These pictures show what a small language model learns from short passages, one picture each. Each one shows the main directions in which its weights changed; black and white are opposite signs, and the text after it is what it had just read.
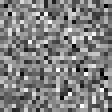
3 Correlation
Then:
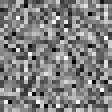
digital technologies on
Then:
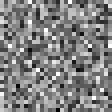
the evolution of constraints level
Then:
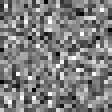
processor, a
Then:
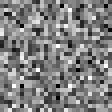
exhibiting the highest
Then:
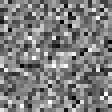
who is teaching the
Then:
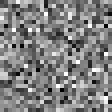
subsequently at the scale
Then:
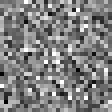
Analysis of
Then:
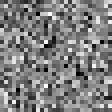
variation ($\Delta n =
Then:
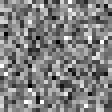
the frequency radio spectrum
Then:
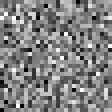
grouped based on the
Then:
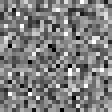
yields are estimated by
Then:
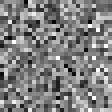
Professor of
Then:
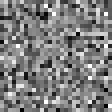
need for localized
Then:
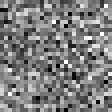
thermal quantum correlations
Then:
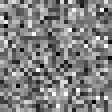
the same letter are
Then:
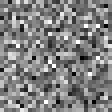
5 mOD noise level
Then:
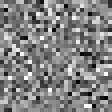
causes frequent
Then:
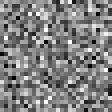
time. For each
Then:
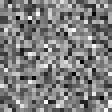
to $0$ and
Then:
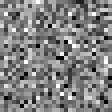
related deficiency in
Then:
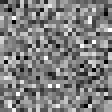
to discretise
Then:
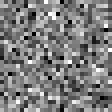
pepsin activity.
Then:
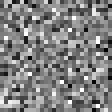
this detailed analysis allows us
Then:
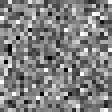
and with plus sign
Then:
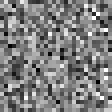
p}} \rangle
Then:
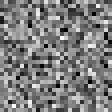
the ongoing development
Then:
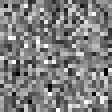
precise control system,
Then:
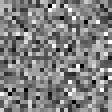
Pauli correlations
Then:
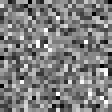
to free healthcare
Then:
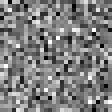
and aesthetics
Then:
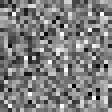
photon number tomography
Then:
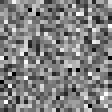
convergence that
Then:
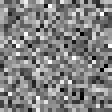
by AEIDL
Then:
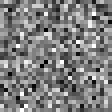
term, foster
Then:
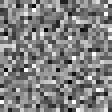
coplanar scattering
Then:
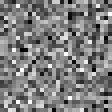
its time derivative,
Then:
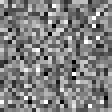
Faculty of
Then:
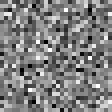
large photon numbers, while
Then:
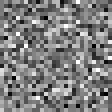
sharing and applying
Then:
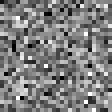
patients admitted to
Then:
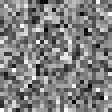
foreign visitors
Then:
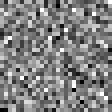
in the conditions of
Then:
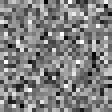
the host molecular
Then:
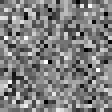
removed for
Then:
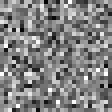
the higher right and the
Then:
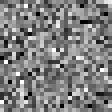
complex are identical to
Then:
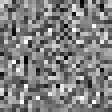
problem, we express
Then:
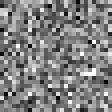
sensitive to longer
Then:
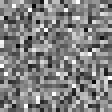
diffusion approximately
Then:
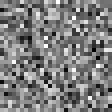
formulated the initial project
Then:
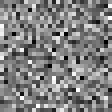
dependence of energy components
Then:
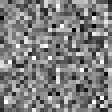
of modern technologies
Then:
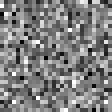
had no history of
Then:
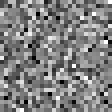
to maintain control in
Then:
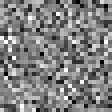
effectiveness and
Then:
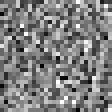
job satisfaction and
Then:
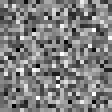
chemistry is
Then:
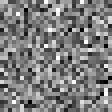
that corresponds to the
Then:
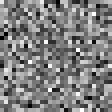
consumption by node both
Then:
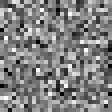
also observed in many other
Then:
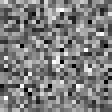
completed in the first
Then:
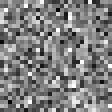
while the other UE
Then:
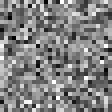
a low stability of
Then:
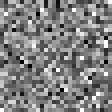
in the predicted scalar power
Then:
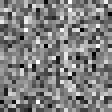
the PMM
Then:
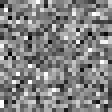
with diverse polarizing
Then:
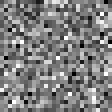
. Read and
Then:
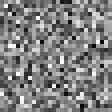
Science Foundation,
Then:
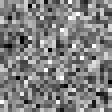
a side effect of
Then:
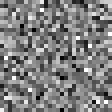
profiles in a shared
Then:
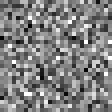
OPEN UP
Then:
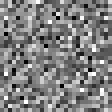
understanding and analysing
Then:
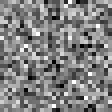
the origin of the difference
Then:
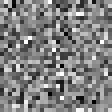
interactions, we have developed
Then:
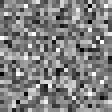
lattice. Comparing
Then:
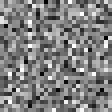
the evolution, at larger
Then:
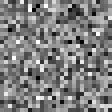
verify that any local
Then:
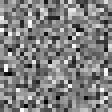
the need to develop
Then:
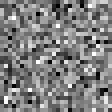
wells here may have
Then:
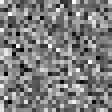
The discontinued
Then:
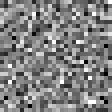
in prayer,
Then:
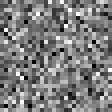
neglect the self
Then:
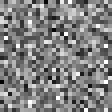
the formation of the
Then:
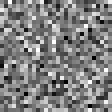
and gas industries.
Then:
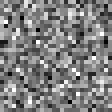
it changes the electric potential
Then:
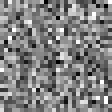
and construct an image
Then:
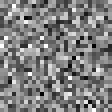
This second-order
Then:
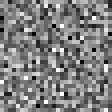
of cosmological models
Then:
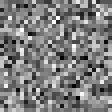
theoretical basis for a
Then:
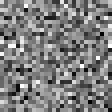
areas which the main
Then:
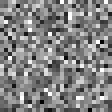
its results, and -
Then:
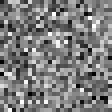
Relevant to our
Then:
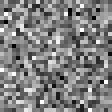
fully explain this development.
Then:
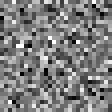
data. We,
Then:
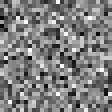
directly from the factory
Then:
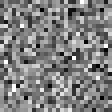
the weights are
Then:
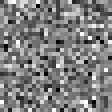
counterpart of
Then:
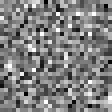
fine particles.
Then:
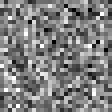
more nuanced.
